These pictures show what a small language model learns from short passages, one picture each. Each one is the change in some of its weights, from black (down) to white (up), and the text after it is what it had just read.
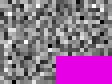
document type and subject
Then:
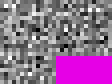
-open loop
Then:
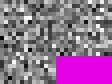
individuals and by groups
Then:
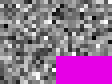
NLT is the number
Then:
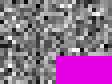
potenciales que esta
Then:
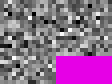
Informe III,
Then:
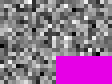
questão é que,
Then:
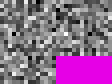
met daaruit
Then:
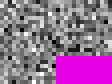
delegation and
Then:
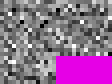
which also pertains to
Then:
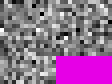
respectively. Three groups
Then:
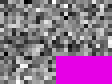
until $LT =
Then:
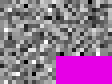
difficult to treat as
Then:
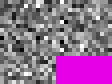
their views on the
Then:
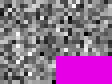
It was reported that compared
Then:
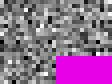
course content and new
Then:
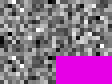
he developed reddish
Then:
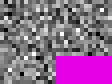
the application graph
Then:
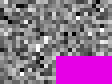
on the number of soil
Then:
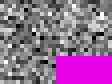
and considers that such
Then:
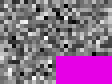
gives the best
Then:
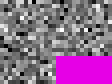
on the Status of
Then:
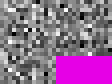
Figure 5: Variation
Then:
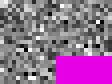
evidencia local relevante sobre
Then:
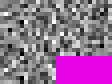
addressed by adopting a
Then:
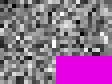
prepared with heat
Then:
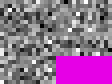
The journal is included
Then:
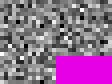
Solo en virtud
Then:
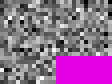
va nisbiy
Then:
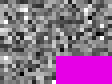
possible, the controls of
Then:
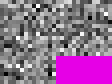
modelbouw in
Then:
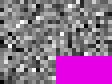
governance regimes
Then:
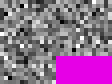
when deciding on the
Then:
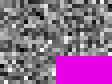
for a prosperous
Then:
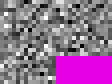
of constant scientific and
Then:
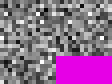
the *Lompa*,
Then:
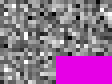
laboratory loading
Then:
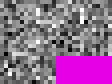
maqsadli davlat
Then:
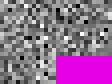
in January
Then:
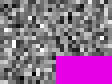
the ankle, which
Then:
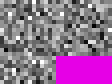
were: «the technique
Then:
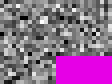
bo`ladi. Bu
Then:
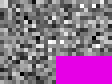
observation and interview
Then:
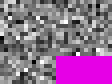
first 21-day
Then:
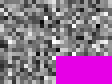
sus mares. El
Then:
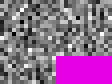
Exploitation and
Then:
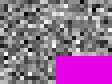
for MAD, and
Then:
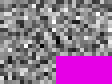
deluded society is
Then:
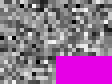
thing in a more
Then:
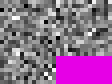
paper is to reveal specific
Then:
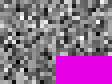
Bordando Resistência
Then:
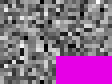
zamon O'zbek
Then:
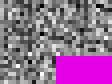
Tovuto LC
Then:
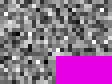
the final key is formed
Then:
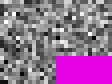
struggle of
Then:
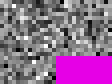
chronic pain.
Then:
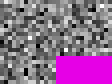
**Der eine hat die
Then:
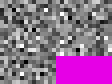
the shared data limit the
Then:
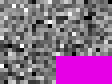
définit pas
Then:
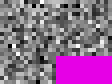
как правило,
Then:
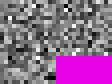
Gold mining involves
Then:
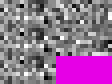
coming from the project
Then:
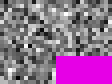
as Telemetry
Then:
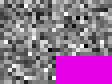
результатов в
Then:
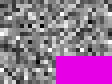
modelled as a
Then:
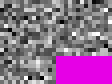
Narasi TV dalam
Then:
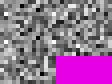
caused by some low
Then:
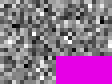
Horario semanal
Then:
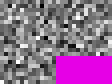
sự thay
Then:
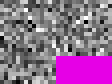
immunity is
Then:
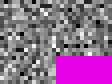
along the River
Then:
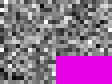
fazer cortes na
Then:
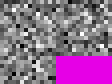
фонду. БД
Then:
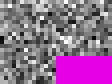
which we calculated the
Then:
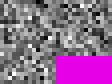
образ жизни,
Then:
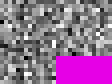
propósito en la
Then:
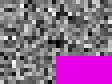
vechi și
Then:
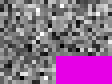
accountant moeten
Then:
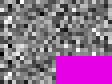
samaradorligini oshirish
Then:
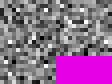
the respondents in the
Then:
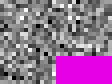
fuesen faros para
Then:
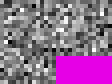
diverse array of
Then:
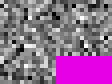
mm) keladi.
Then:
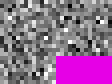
the active sessions
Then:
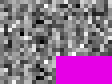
Риге в
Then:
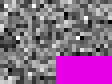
take into account the
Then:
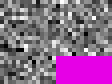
double sampling
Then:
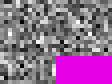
com suas percepções
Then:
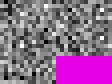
the emotional support and
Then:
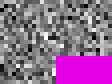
pregnant women
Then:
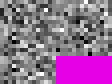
the issue of the study
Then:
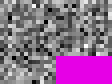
features, including Contact
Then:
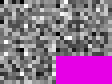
provided «uniform
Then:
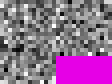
de Trânsito do
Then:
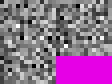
соглашения является
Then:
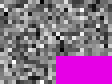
etishi va uni
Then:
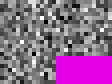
out. It was found that
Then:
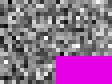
the attraction between the
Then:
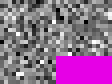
in itself.
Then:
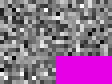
the European Commission
